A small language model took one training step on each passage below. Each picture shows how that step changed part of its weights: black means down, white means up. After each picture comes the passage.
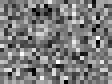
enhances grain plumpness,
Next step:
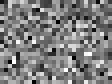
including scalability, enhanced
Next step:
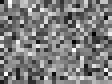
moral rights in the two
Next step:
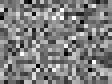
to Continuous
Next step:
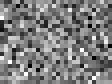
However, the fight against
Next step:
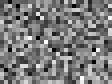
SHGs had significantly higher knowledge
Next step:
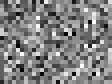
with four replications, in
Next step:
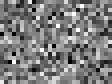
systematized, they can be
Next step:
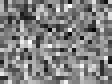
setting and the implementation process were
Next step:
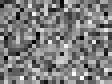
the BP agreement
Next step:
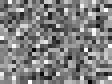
as great as did the
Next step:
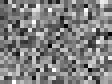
consumption has important roles in
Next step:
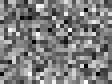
performance, improve feed efficiency,
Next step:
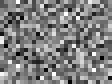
from work to home.⁴
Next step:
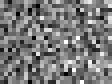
zinc and boron
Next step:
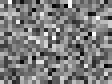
is intricate,
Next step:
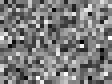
noise emissions.
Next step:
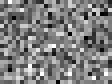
as the theme I had a not
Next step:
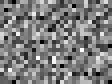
thereby, making the
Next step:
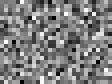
or polyester polyol
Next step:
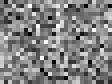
"A Secret
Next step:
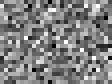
small amount or the tablet
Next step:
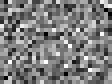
sources and get ten
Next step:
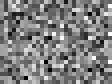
on the physicochemical
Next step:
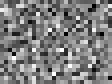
Teachers get the
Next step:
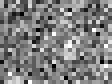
four bacteria were inhibited
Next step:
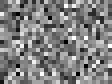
of the population in tourism
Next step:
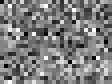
outflows, and net
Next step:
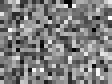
of this gap, the
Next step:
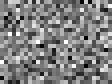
for performance management tool, IT
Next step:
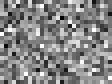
only in germination for some species
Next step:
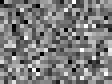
al. [14] defined strong
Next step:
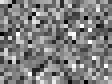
how information, including misinformation
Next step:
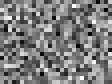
pioneer modernists like
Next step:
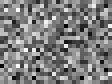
Proof. Using the
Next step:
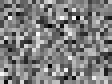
by the designer 53 7
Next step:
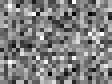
shifting from manual
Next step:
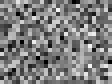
worth mentioning that most
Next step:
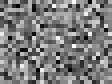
P. Balaji ,
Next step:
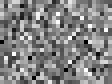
test setup for experimental analysis of
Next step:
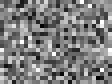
cost etc., Because of
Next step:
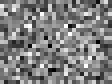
licensing introduced by
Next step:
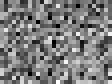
provided by public and private
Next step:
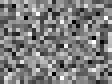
After 1st Sitting
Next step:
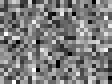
is estimated from (9).
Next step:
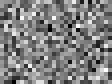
to a smaller tree T'
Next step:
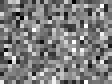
of school facilities,
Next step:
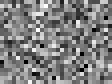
clothes we wear, the
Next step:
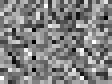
rising rates significantly impact
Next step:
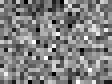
a greater activity of students,
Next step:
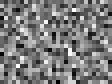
by NABARD.
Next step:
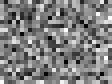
matching label. This
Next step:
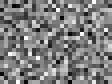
Frequency Percent
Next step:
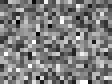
and vitality. However, only
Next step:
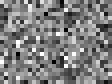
the reactors. At
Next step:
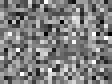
university. A recent study
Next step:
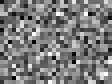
reviewed against established design
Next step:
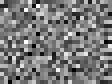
by the authors to enlarge
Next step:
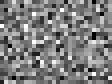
and garner support from member
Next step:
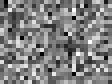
the prominent ethical
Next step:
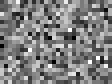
of selected slope
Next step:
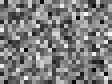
it is recommended to add
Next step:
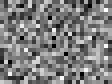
lack of consensus over the
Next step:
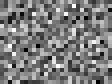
writing skills of
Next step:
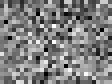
achievement. Effective
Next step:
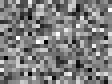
number of (individual)
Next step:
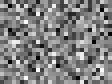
in several ongoing and
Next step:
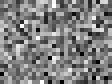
with elbow (AP
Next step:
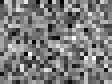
a woman who was
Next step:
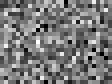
3 groups of animals was
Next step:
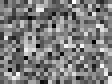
economic model resulted in an
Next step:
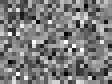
developed and developing countries, -
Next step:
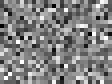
be prioritized in the
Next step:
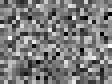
education and should clarify the
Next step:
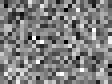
various diseases and disorders.
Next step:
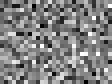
Knowledge Organization
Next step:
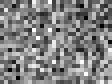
experiment was done in
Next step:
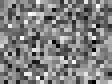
risk. Emergence
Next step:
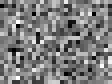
villagers are depicted
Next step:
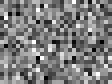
to their male counterparts
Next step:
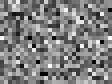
on top of its roof.
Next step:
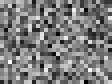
resins with the warp
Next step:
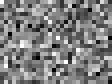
quantitative research, and,
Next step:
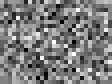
into the Spanish National
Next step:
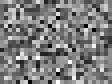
surgical evacuation of
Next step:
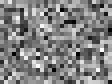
per Fowler et al.
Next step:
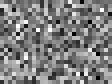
therein. From the review of
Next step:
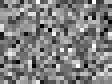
A. Radoslavov
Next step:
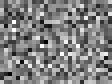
follow-up. T5 shared
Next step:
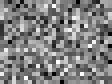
However, the Constitutional
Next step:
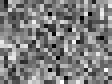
the results are compared based on how the
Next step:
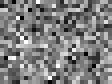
vector and the transmission
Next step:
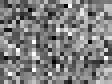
countries, in turn, are
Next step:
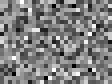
BBC [12] and
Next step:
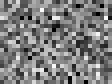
accurate detection of objects in
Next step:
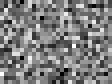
No "There" There: The
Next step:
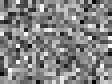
value under the distorted grid
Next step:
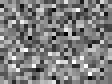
as well as researchers,
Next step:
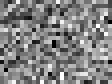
additionally evaluated by its performance on
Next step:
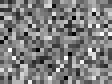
Version 28 was used to
